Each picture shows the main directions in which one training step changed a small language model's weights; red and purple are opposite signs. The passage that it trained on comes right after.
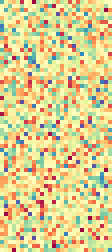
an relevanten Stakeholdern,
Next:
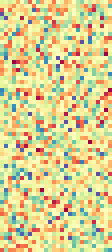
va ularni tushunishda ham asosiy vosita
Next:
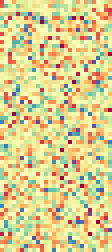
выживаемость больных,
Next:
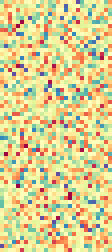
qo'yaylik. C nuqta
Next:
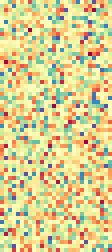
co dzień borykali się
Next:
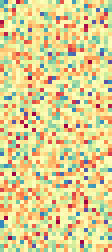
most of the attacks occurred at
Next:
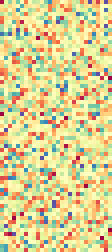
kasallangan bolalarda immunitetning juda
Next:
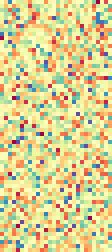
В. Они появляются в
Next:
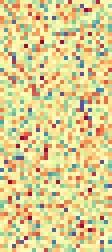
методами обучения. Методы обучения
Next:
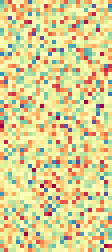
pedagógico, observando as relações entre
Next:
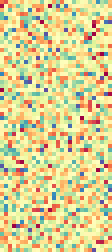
салтовского времени, которые
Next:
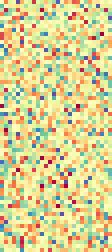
estruturada. No entanto,
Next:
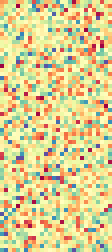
se busca con las redes es generar la
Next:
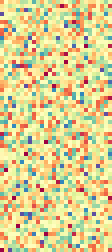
Voyaga yetmaganlar
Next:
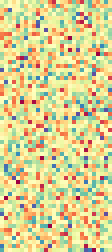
va Qirg'izistonda
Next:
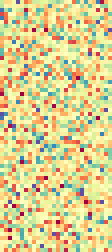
share his personal account of working under
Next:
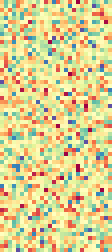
a necessidade de cuidados físicos e
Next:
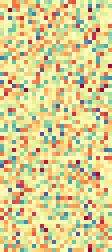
чиқариш лозим бўлади.
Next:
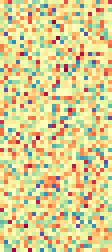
Impacts of Europe's changing
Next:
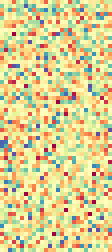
ta'riflanadi. Asarning o'zidagi
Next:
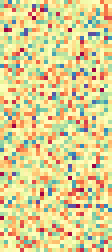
fe'l – atvori va
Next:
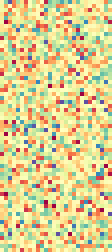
Agrícola de Unaí) e a
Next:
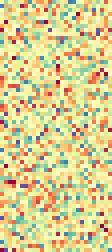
que, para um observador atento, carrega
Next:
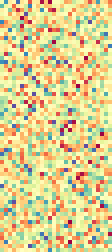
untuk calon terbaik dan tercakup.
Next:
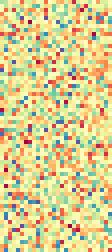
Islanti ja Tanska).
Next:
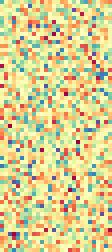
de Carbono 14”. In Ana
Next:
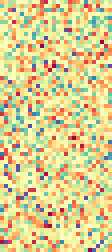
кожна з них пов'язана з
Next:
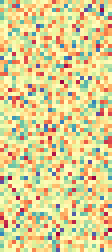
tamaki va alkogolni,
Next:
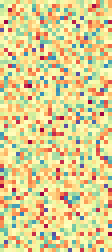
таджикский дутор и
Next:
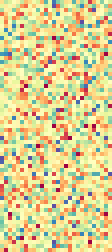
invertida es flexible,
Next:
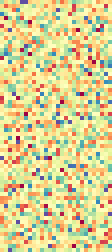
типических задач: учебное
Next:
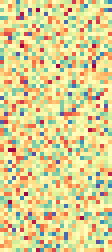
в этой ситуации правильное
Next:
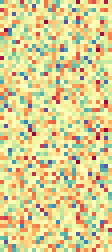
pour présenter les premiers
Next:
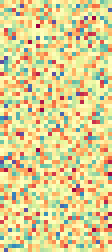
популяцій, та необхідні
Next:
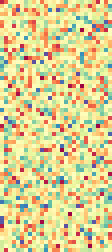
слова: эпическая поэма,
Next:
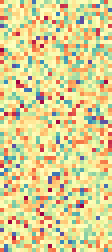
ўзлаштириш жараёнида
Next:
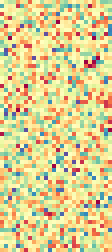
*ex post* (шартномани
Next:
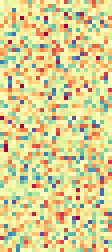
63-64). Rezyliencja w
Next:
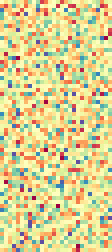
liberarse de procrear y
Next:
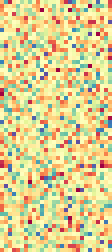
особливо стажем занять
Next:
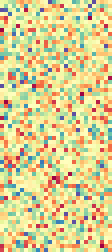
Target Children Characteristics*
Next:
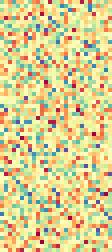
ommaviy axborot tizimidan jamiyat
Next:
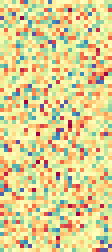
como autor do fato, Formulário de
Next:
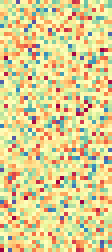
o debate sobre as políticas de avaliação
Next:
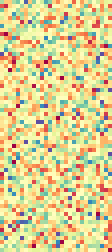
постоянства потери напора в
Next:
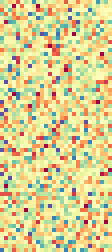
atalmish ijtimoiy hodisa orqali amalga
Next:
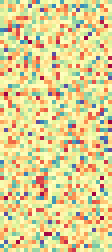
зареєстровані принаймні за
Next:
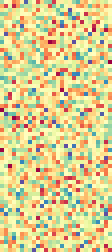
gedeeltelijk terug in den vorm
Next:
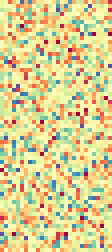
Türk Dil Kurumu
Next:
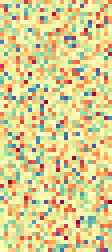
beeinflusst wurde. An den
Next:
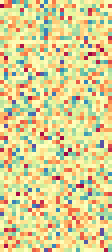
y contorneada a las necesidades del
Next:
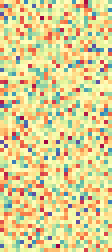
de desempeño (n = 101)
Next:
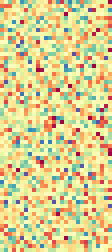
вплив на процедури виявлення,
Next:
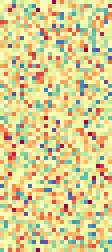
tratada. También puede realizarse la
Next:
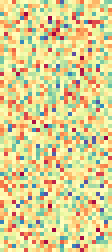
refleksiv insholardan foydalanadigan
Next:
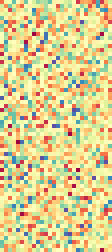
tratamento medicamentoso proposto no
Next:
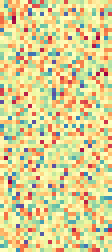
"moliyaviy hisobotlar ishonchliligiga
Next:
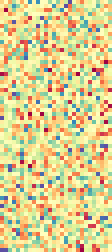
є цілком незвичним
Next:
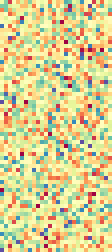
связей с тем, чтобы
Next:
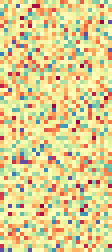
आरंभ कर दिया,
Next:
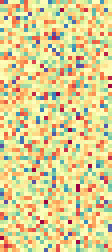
kechadigan moddiy sharoit kabi
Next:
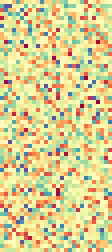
: a. pangkal akar b.
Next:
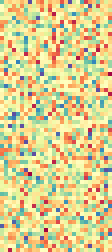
variedades. Assim, os
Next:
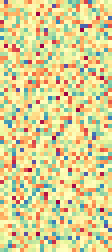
de caducidad, sería una denuncia
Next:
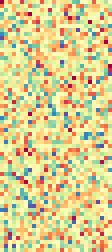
qarorlar O'zbekistonda qanday aks
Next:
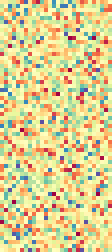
"Vafo malikasi" asaridagi
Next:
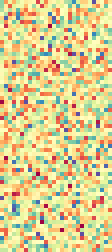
tizim logistika, moliya, ishlab
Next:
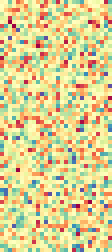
So'nggi paytlarda
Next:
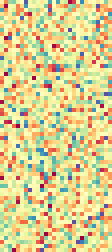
критичного мислення», організованих
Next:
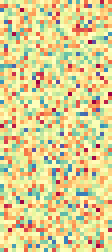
posicionamento do paciente, e jejum
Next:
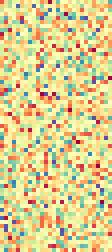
статье описаны особенности
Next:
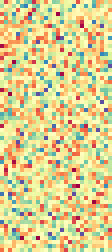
o‘qish va tahlil qilish ishlari ham
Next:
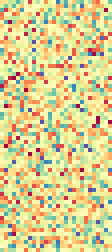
Також було проведено
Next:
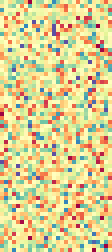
has an effect on customer
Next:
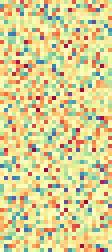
temperatury, silne opady
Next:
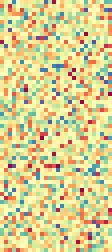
Bu g'oya orqali insoniyatning abadiy
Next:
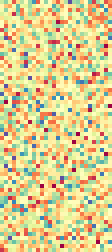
fundamental, conforme é indicado nas
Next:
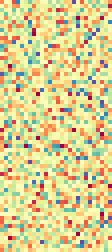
Благодаря этому подходу
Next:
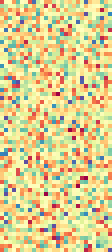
conclusions of import substitution of
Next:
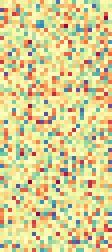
naman Star Reader, Loy.
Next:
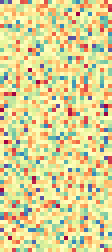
de inclusão de alunos com TEA**.
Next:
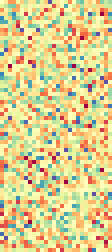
de documento público falso, falsidade
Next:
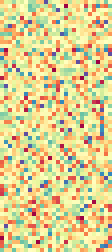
men zich een voorstelling maken
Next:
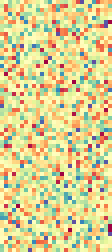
их принятия. У способного педагога
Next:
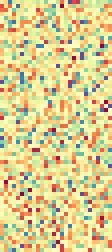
нефть и нефтепродукты,
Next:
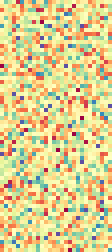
aqliy taraqqiyot uchun eng qulay
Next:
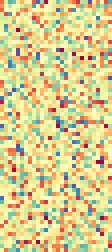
și nerezidenți ai
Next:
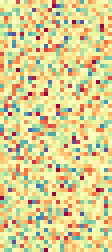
ham bo'lishi mumkin[5,2018].
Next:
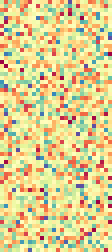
боланинг муҳим фазилатларидан
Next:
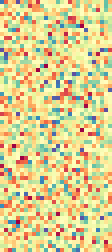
onderdelen worden gesplitst en
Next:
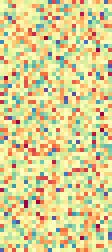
bo'lsa, kogerentlik matn
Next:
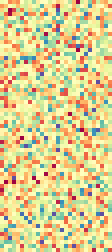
a mayor propagación y alteración del orden
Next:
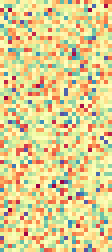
yangilik va o'zgartirish kiritish,
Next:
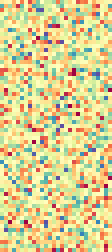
“**Lost username /
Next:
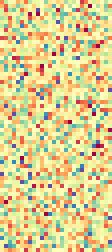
la RDC. Tableau 1. Liste
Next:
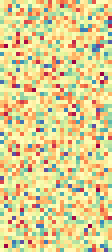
teoría del desarrollo y el enfoque
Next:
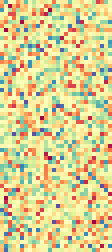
com situações já mencionadas.^{13,
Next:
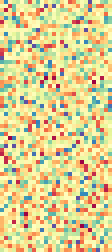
of which is *Hericium*
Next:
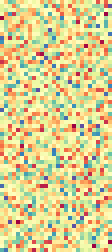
imkaniyatlarga iye bolıwı
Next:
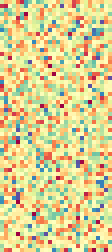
характерно видоизменение метода
